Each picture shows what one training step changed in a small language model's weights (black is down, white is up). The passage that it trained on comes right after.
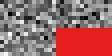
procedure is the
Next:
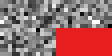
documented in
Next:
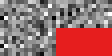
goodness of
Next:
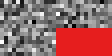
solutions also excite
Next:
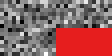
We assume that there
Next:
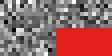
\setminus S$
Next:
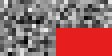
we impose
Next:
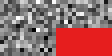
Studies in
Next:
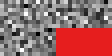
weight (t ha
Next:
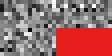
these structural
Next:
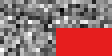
landing problem with
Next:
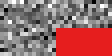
travel the curve
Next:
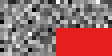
for a compact
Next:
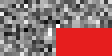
utilized in the
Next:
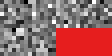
\rangle \geq
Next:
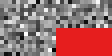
database for
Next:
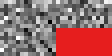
space reduction coefficient}
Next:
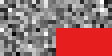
motion independent from
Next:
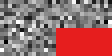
is divided into
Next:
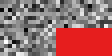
from now on we
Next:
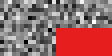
we see a
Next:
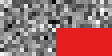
model in the
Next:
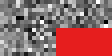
Since then, this
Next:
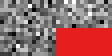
Gurobi a
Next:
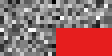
of compactness
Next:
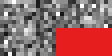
specificity was
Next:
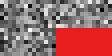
component of the
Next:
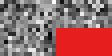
be as in
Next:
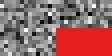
circulatory and
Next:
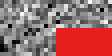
respect to the
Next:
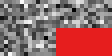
approve or
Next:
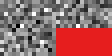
\cdots +
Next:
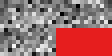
other. In some
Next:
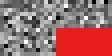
mix (mm)
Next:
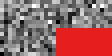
to certain input
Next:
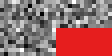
interface is available
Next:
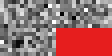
with isometries
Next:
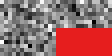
dynamics and potential
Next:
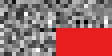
that share an
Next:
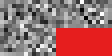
individual level.
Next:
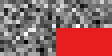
maps the words of
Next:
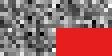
ranges and requires
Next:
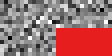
the paper.
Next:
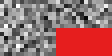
product of uniform probability
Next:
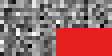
inequality contradicts
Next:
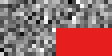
given in case
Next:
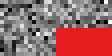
to environmentally
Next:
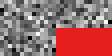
information. And
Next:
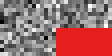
project prior to the
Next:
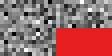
provide sustained
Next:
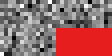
of Bromate
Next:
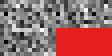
Intervention procedure
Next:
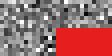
were washed
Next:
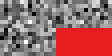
materials such as
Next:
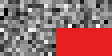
of differential equation
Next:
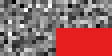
points prepared
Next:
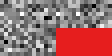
defined by $$0
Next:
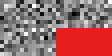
hand with the
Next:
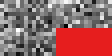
was then created
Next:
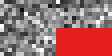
that, in
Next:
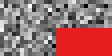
interfacing of
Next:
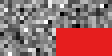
restrictions and the
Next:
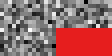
hypothesis of
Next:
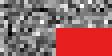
the mobile
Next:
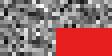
contact metric structure
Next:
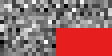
the effect of
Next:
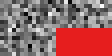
as well as a
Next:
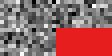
to increase their rate
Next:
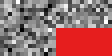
1]$ the terms
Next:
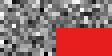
group may very well
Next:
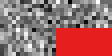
0$ for all
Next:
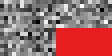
mixture or the
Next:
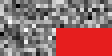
function unit and operation
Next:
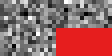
tablets were
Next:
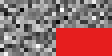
use of the following
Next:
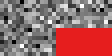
the face
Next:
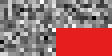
along the direction
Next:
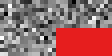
singular points, the
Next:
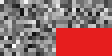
and we want
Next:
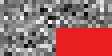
are programmed
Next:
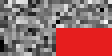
compared to the
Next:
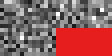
following result follows
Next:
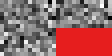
that CG has
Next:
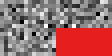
their healthy
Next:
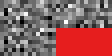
However, there exists
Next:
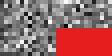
was accepted
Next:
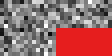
assume the general conditions
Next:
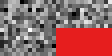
with vertices of any
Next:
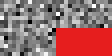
definite standard
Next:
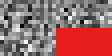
definition, we have
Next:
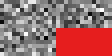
the research of
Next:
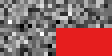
there exists a group
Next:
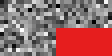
or any field of
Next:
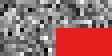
and active component
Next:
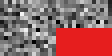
expertise including
